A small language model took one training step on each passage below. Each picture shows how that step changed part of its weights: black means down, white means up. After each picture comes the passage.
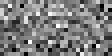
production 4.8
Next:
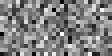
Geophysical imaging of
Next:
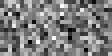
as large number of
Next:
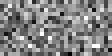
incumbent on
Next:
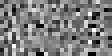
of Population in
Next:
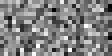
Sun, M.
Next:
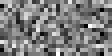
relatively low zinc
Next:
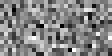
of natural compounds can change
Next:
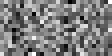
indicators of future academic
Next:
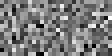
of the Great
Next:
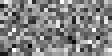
eastern Danba
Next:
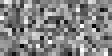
fish population represents growth
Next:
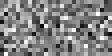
on the membrane, creating
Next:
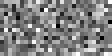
review & editing,
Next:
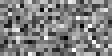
care, promoting a
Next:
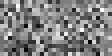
to open and dynamic contexts
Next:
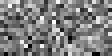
University., Professor of
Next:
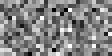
PP matrix, SEM
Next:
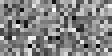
reanalysis- and
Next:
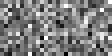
knowledge regarding trauma care
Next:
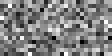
Arab World (Ministry
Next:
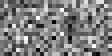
security, protection of
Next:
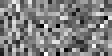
in the company's
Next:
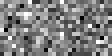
sing. Although the
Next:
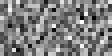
Surana Industries
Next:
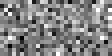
more artful in how
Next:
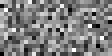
its place in search of
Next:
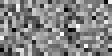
to find the effectiveness of
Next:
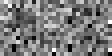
culture expression? This
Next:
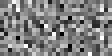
in what follows.
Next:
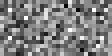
Considerations In
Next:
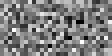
the planning process and be
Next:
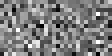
of blood into the
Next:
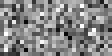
that change will be successfully
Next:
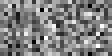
preventive strategies adapted
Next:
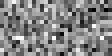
like malnutrition
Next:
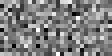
a geostatistical
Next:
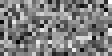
by a significant decrease in
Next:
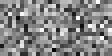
reverse: a
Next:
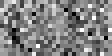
include consideration of the extent
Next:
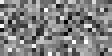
system. Our proposes
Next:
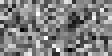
treatment consideration for these
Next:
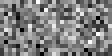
review and archiving process
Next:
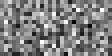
is the main determinant
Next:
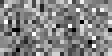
are actually emerging issues
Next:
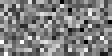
the fast simultaneous measurement of
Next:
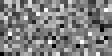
considering isolations from
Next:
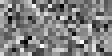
other institutions to use.
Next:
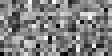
there was also no mortality
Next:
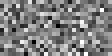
the patterns of coherence
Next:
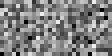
that only mentions the
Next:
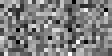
a combination of three
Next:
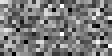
edge of the field
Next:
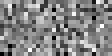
Findings indicate that
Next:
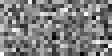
the Sun through the
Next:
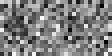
Literature Infrastructure
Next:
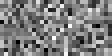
sample of large data into
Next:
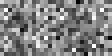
products quickly for
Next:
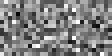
model in all rooms
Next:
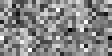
variable measurement have been analyzed
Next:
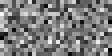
specific load, the load
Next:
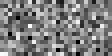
students to enroll in
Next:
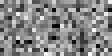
In a second analysis,
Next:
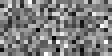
women at the time of
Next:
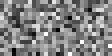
this paper is organized as
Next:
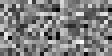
the growing pressure the
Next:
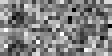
operations make a difference?
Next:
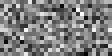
the community and the
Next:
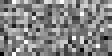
resumes as the
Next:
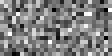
The dramatic growth
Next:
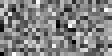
be defined as three
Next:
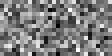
this treatment, the patient
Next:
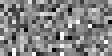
the double bond character of
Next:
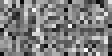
environmental impacts should be computed
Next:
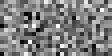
universe. Open
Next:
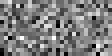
characterized by the rich
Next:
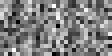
cases were confirmed from
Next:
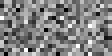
adipokine with
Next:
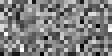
single good from the plants
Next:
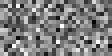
academic performance. The results
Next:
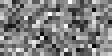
rainfall had a marked effect
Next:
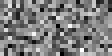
gender bias Lucio
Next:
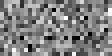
Court dealt
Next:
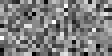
second year students and two
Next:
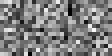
ideal electronic configuration of the
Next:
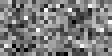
pattern recognition works. Based
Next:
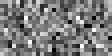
Research; SPVL
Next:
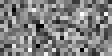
of conversion reported in the
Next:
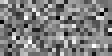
role. Additionally, around
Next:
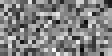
the footspinners
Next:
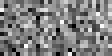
is organized as follows;
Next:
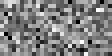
filler hindered
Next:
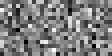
age of the study participants
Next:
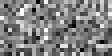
is traced. On
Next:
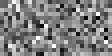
in general and of
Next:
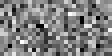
of age that children present
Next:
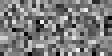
and packaged in different
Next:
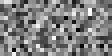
OF MOTHER
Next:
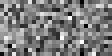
the electromagnetic origin
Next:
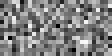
for more than 20
